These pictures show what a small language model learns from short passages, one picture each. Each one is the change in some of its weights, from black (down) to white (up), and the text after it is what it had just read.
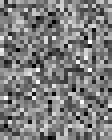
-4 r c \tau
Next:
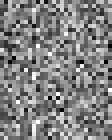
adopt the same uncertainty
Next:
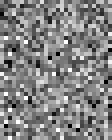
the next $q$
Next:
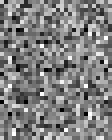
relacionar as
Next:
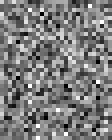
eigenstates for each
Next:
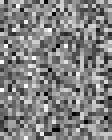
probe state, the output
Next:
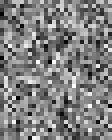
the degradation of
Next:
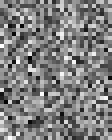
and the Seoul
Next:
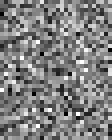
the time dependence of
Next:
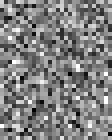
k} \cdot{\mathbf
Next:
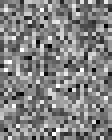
de darle a la
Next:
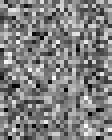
by drilling (Table
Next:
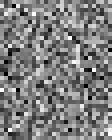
"Y such as the
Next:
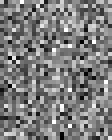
$v_i$ are
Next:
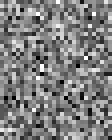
that indeed indications of
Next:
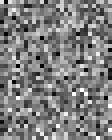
within the ecosystem.
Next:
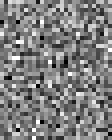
system's influences.
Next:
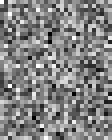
interventions on prisoners
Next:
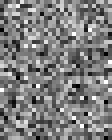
be recommended under
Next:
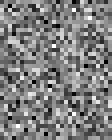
1, we can see that
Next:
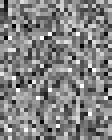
provides encryption for
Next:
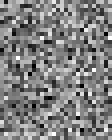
range straggling in
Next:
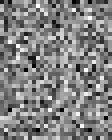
methane we find
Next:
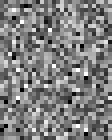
in crop production.
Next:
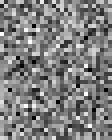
rational justice is
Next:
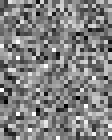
on the discs in reference
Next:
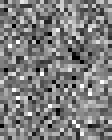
can be described as a
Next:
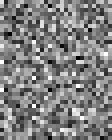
mass density spectrum is shown in
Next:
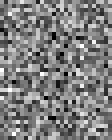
analysis showed that many
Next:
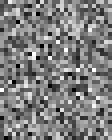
on health is important.
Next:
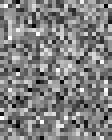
{\it stupid}
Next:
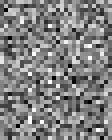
to successfully sample consistent
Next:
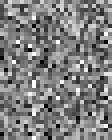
gating, and social
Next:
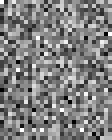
който се
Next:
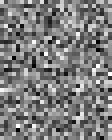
or through a reduced number of
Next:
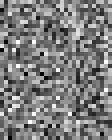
effort into their studies,
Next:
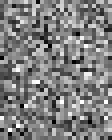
Document updated with
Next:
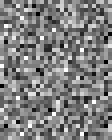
(see figure 5)
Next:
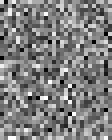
— снижение
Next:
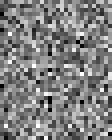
the most important were:
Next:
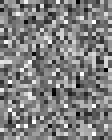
lasing threshold was
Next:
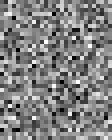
We conclude in
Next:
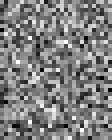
accurate determination of the
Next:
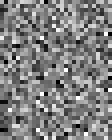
follow in the next
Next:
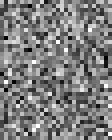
our goal is to
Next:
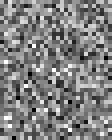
adalah alat
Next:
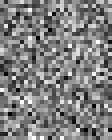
of the SFR is
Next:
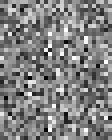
triplicates, and
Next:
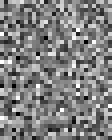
parameter set marked by
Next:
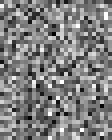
regional planning. It
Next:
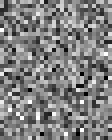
this case is 90
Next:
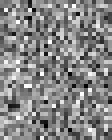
Melo Neto
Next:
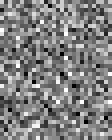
qilinadi, bu
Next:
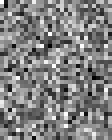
digestibility The
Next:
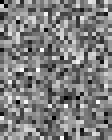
influence other development priorities may
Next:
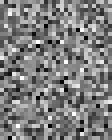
Cooperativas ->
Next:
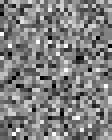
a practice in many countries
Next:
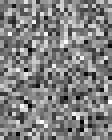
Diversos autores
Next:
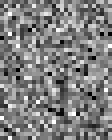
In verband met
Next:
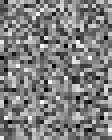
clearly showed that the
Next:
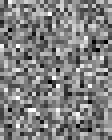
researchers and institutions to
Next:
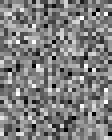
'Author Vincent
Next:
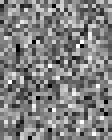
automático de
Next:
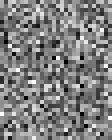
project and provides valuable
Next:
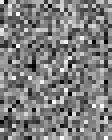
на которую
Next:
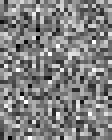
regarding restrictions and
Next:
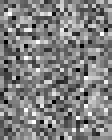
In some cases, the
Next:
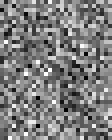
– Zipcode
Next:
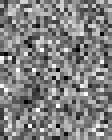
study of 100 patients who
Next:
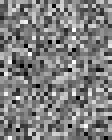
proactive outreach
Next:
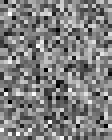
It is the deepest
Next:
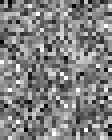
the beginning of
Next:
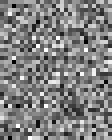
Electron and ion
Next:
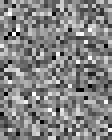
The presented solutions to the
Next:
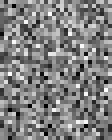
Zoology, University of
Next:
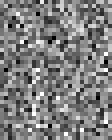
and personal development, with additional
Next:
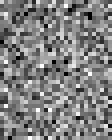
the motivic coaction and
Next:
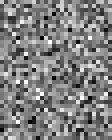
Brown* e
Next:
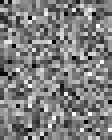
We present the case of a
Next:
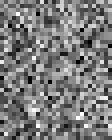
and allied activities. The
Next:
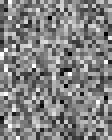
recognition abilities present
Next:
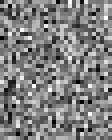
appears at 4 yrs
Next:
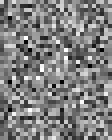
previous generations of communication and
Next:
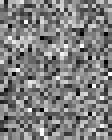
constant and the cosmological
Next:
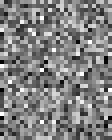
as longganisa
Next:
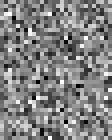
For microwave applications,
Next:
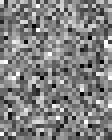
final version to the
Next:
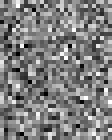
time limit. An offset
